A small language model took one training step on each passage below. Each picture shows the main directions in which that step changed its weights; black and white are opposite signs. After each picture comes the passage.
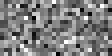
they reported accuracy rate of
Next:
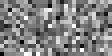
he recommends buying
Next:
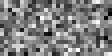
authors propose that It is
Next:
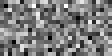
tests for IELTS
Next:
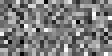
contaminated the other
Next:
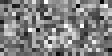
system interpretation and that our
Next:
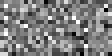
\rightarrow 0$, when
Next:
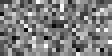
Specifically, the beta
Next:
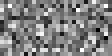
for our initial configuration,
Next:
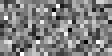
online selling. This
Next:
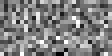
proper visualization of
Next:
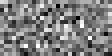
in situations in which the
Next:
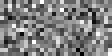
simulation, using for each
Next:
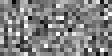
i \leq n)
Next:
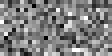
of electors during the
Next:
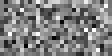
subsequent steps also involving the
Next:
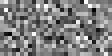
paper by Banks,
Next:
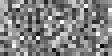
correction model, unit
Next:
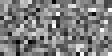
According to surface water quality
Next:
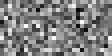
the boundary to one
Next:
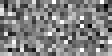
involved in small business
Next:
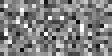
\rightarrow \infty$
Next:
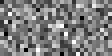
one of the destinations
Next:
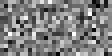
video files. These
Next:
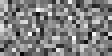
river plume.
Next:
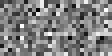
Section 1.1,
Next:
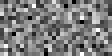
given by the matrix
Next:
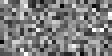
showed that, the
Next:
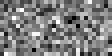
electoral process,
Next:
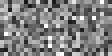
strength $B$.
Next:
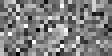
1$. However, this
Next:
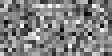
Exact: Test:
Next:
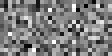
region. Based on various
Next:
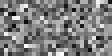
that are members of
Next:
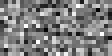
the Lowry
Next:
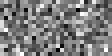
a part of it depending
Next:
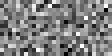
a similar observing program using
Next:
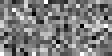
been seen that the the
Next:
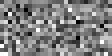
3.\footnote{ For
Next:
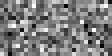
by demonstrating that this
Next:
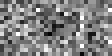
From the mean value theorem
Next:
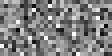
excision. This
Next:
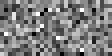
decay to electrons or
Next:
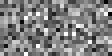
smartphone in a
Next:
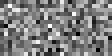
more of the oscillator
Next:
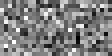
and fiber ID
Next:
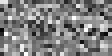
is shown that the high
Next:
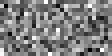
design from the motor
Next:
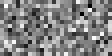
Development Sector
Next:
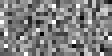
year the sun had
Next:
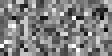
that by recommending
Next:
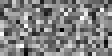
switching magnet, which
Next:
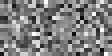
resulting parameters. We use
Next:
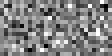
and strong coupling constant,
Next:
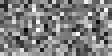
different structure at the top
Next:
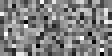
greater label to a fixed
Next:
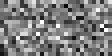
was determined according to
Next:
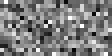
ASSET is discussed
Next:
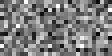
propagator satisfies a corresponding boundary
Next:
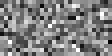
in ASPCS
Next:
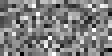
alignment process. All uncertainties
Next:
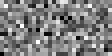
performance at Sta.
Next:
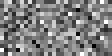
Indeed, combining the
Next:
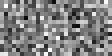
log transformation to maintain
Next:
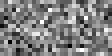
catches captured by
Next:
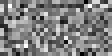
from the corresponding experimental
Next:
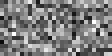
variable. Research Method of
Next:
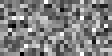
such that the mean
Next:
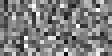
sample and determination of
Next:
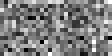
is possible to evaluate the
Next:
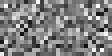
in the table below.
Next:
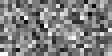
iterations and loops are
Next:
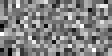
our attack against MST
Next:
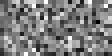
models based on the
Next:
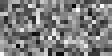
output probability distribution of all
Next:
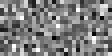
driven towards the new minimum
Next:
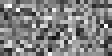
FASD holds great
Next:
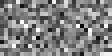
by the exciton formation
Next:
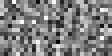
viscous heating
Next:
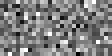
activity in future studies.
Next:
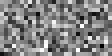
drop unexpectedly
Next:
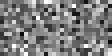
implemented system is evaluated by
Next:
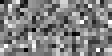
love from the perspective
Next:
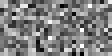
are consistent with previous
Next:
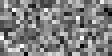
adopt a gauge in which
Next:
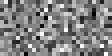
spectra, yielding
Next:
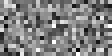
teaching children. To fulfill
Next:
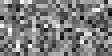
Predicted gain curves
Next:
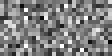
from "a to
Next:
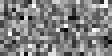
showing that both sources contribute
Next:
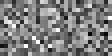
α and LTA in
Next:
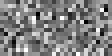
increase efficient collective performance.
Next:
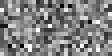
of five years old
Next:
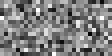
undresses. So
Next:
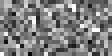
manage issues related to data
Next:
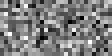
were analyzed using gas
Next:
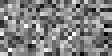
the arrangement of
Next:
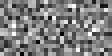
and functional data.
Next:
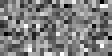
the presence of a high
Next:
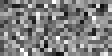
appropriate control of both the
